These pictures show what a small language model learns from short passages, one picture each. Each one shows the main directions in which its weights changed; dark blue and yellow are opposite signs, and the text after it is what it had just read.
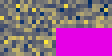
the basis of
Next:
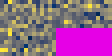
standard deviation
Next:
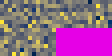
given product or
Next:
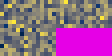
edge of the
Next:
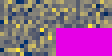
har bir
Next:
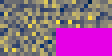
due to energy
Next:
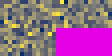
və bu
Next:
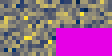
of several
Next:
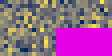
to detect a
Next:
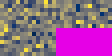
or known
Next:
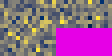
that personal power
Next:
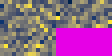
It is a
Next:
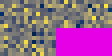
os Cinco
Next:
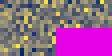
to there being
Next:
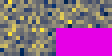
transition temperature
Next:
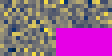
think without
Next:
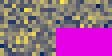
action is
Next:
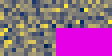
are related through
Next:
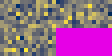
and CO are
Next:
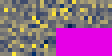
length or
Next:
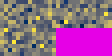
seção 1,
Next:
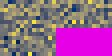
emerges when
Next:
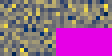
relations between the
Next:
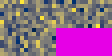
KK states
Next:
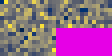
tendency to
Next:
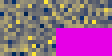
context. In
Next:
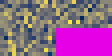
to the effect
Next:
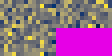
change must
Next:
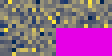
we propose
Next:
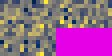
sich die
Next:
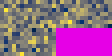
in Figure
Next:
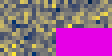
sampled from
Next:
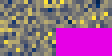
controlled parameters.
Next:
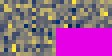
Figure 1:
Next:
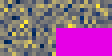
matches with
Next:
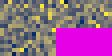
other human
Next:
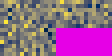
gas contribution
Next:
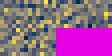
by looking
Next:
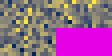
application of a
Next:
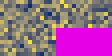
In addition to the
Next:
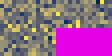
will be more
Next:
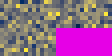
FCM were
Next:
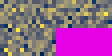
follows the
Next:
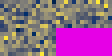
is only an
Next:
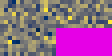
dense matter
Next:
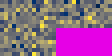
- Sabe
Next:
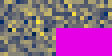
" Jang va
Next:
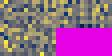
not common for
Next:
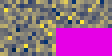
in the structure of
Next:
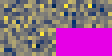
soil temperature
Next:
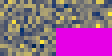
regions was
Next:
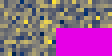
that: “The
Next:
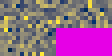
of the full
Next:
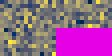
to detect the
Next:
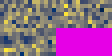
various types
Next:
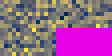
and private
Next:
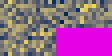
allowed by the
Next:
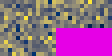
between the first and
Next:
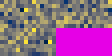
reduction and
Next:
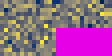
on apparent
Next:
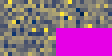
biased by an
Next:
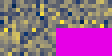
did, but
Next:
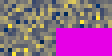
que permite
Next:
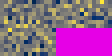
my work I
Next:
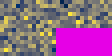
of cases.
